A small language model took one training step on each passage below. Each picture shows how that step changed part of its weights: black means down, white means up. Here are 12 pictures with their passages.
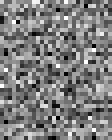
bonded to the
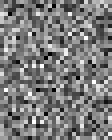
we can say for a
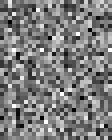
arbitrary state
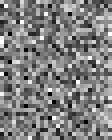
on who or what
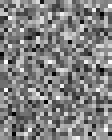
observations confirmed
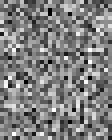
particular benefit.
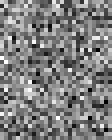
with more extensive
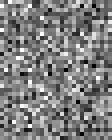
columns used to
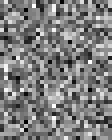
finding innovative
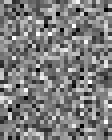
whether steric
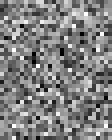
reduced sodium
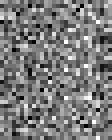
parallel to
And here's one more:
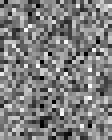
models, respectively. Both
